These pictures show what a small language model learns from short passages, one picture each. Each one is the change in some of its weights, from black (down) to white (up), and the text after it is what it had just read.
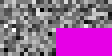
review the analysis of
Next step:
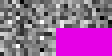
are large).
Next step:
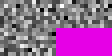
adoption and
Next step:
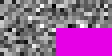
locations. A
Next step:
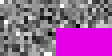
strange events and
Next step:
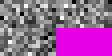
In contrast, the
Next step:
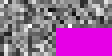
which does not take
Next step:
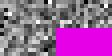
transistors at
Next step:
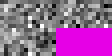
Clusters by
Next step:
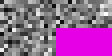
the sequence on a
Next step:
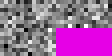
that we have to
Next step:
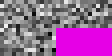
in the literature
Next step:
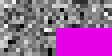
examples) known,
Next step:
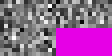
much wider class
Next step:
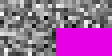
of outputs can
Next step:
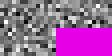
of several variables.}
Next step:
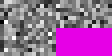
of average transverse
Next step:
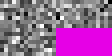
one). Then starting
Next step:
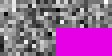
want to determine
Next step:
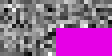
are important. They
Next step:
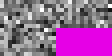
It, by simple
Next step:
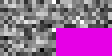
gives that the
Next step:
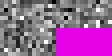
$u$ starting
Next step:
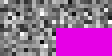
that $\mathcal
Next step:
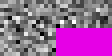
of configurations.
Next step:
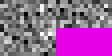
chromatic number
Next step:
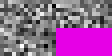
of the codes
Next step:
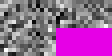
interacting particle
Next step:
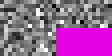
the lepton
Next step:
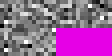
ring with residue field
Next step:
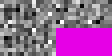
only nontrivial extension of
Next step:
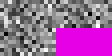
in cold,
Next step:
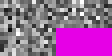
one must use
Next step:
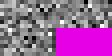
black holes have
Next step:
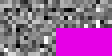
$d$ is
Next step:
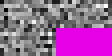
worth noting
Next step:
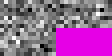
if $2r
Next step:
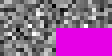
the beginning of the
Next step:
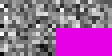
by 7 lens
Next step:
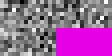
typically less than 20
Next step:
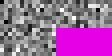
Phys.} {\bf
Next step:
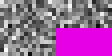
begin to become apparent
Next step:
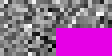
which reduces the rate
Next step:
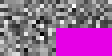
of dynamical systems.
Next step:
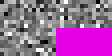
same color and type
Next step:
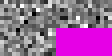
involved. In
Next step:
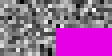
rigid solid, before
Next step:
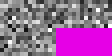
is natural to
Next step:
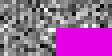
main beam, a
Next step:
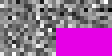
and therefore we can
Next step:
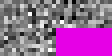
under $\varphi$
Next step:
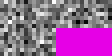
that this correspondence closely
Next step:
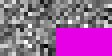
polynomials associated with
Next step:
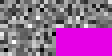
we present the idea
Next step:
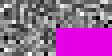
cohomology ring, a
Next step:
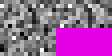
over all final channels
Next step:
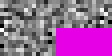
at variance with the
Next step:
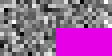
straightforward idea to estimate
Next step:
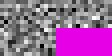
line, we analyze
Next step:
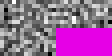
isomorphism, in the
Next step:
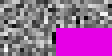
elections; for
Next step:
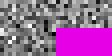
between the SM and
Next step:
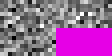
5 displays
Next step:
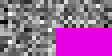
is conjectured to
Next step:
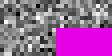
for each test relation
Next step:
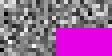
technique in the presence
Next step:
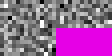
and wavelength $\lambda
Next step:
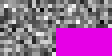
broadening in
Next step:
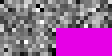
The development of a
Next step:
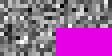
We will consider the
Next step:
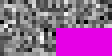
nearly the maximum
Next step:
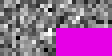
heated model,
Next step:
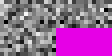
approach, in order
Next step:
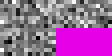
is amenable
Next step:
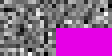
the finite set
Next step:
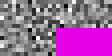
compiled by
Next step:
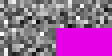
concept of rules and
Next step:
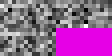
On the other
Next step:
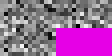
proof we can
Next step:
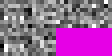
We find that if
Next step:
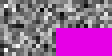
private key
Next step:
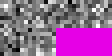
dijet mass
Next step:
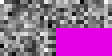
Instead, to
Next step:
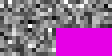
For the marginally
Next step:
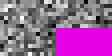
Then, the canonical
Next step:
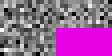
random variables that are
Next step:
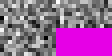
To solve the
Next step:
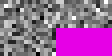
fluid tensor.
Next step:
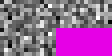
or Gaussian distribution in
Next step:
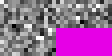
complexity. In
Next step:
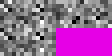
The limiting magnitudes
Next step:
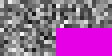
only the nodes computed
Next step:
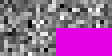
\to \infty
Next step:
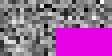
we still denote
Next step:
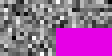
N} \eeq
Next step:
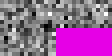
for further, explicit
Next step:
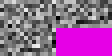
as the input in
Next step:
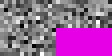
1$ such that
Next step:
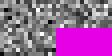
similar in most models
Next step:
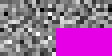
often resulting in
